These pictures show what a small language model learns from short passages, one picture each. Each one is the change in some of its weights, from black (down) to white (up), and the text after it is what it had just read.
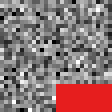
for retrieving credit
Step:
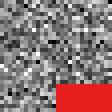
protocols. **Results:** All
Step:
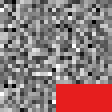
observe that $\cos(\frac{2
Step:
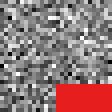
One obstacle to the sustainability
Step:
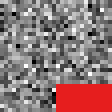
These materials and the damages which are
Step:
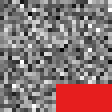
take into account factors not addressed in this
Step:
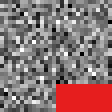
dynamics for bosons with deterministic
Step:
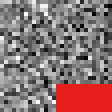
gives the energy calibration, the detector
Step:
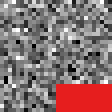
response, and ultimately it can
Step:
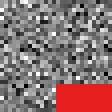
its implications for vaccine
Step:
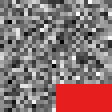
be seen as a mixture between
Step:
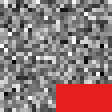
recover the physical dynamics of the target open
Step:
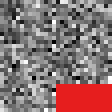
prevail which often result to their lack
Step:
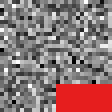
twice to thrice a
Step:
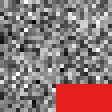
a reliable organic substrate for
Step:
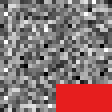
very difficult times, and that thanks to
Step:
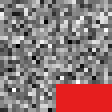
galaxies at different CO luminosities.
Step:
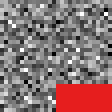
function of scaled temperature.}}
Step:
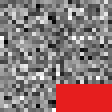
Collisions in CMS",
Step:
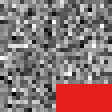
(nujol) were recorded on
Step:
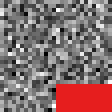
contributions to the $W$+2
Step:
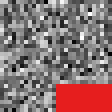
(see section 2). Although we could
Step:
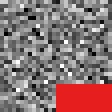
earth science and humanities.
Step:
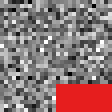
from Atlantic Forest,
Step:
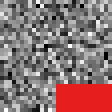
upper bound contribution of less than 1\%.
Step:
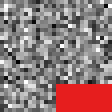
Administration of Customs
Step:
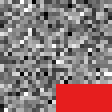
For *A. pullulans*,
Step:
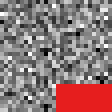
While these methods can detect the exact cause
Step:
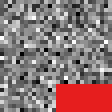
internal mass transport resistances. Proper
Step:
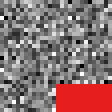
to private sector had a positive significant
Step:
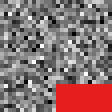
quasiparticle distributions at select
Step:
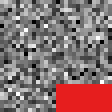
at a constant detuning, before and
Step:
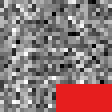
both the EMLG and
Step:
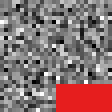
if the Correlation Coefficient
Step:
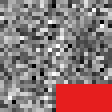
umpire decision-making have
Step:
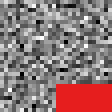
condensate state consisting of the
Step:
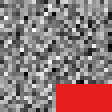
data fails for larger values of
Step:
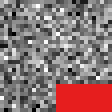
can never scale-up to handle
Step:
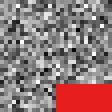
or telesurgery systems
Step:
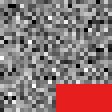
%%% To gain further insight we
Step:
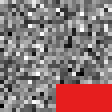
simulate one sample for a device with
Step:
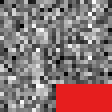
systems. \end{abstract}
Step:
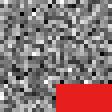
masses and the electromagnetic
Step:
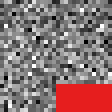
used in the design and development of
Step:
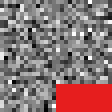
respect to the boundary of our objects as described
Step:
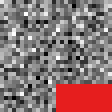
ratio is consistent with either an AGN
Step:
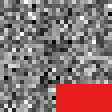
a price below those already available.
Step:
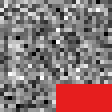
the BCA stock closing
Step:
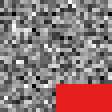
which satisfy all the three physicality conditions
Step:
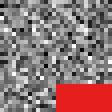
ML model that could predict the material
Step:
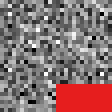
well, consumer awareness and knowledge is
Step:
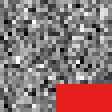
Provided that the effects of the
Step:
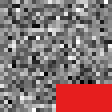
an upper limit on the light chargino
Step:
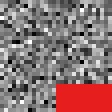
VaR is novel because most studies
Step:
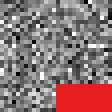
including the $V_{K}$ perturbation
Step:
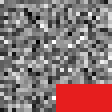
J. Arango, R.
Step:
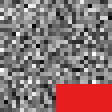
type like the single user activity,
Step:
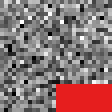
conductance which, if large enough,
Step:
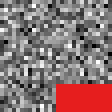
positioning system is achievable, using
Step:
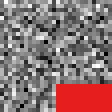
of the ring resistance, the
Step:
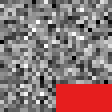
create the throwing animations,
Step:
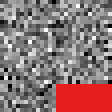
soil erosion in the whole
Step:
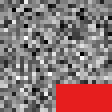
Naturally, this correction relies
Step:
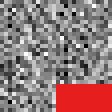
A Unified Approach to
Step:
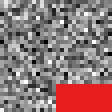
are the American Museum
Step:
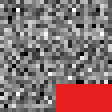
time productively. At this point,
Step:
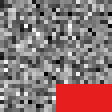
which may include “creativity
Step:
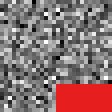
and so yellow elytral
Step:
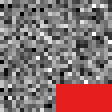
fruit pulp extracts.
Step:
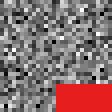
and those caused by conventional digital components
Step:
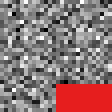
no competing interests. Data availability
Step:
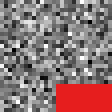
a certain shared traffic. The
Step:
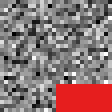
state's ability to provide its basic food
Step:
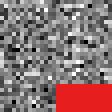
with a mean of 1.65
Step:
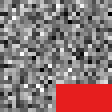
by putting the hierarchical
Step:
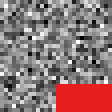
excess of the standard is estimated individually
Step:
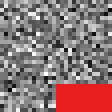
the sample of 162 included articles
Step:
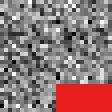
The EXPECT project does not
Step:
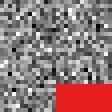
1) Multiple Linear
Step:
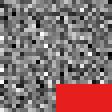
and easily accessible.”
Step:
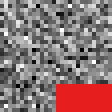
colour. Many small-scale
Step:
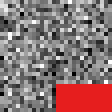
relevant in estimating long-chain
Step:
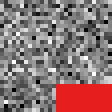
high temperature, allow particles to plastically
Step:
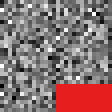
methods). Table 1: Standard
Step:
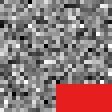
law firm Appleby represents the
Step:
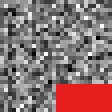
not significant. In Holland's procedure
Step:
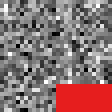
systematic behavior in terms of density and
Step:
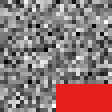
detected after thermal pyrolysis
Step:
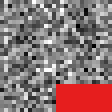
analytical procedures and conclusions presented in
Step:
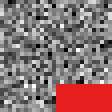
trust. Bijlsma et
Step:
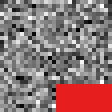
close to the center (bottom
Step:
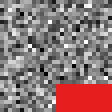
occasional bleeding per
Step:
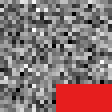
using various analytical methods. In this
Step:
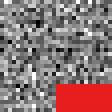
interplay between the spin-orbit
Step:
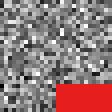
4: 1. Set up the
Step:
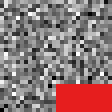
the system state initiated by a random
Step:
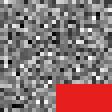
yield for a parallel alignment is almost
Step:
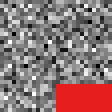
finerenone have been clearly
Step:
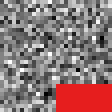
on the upper wall of the
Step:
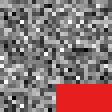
adopted by 22.50 per cent
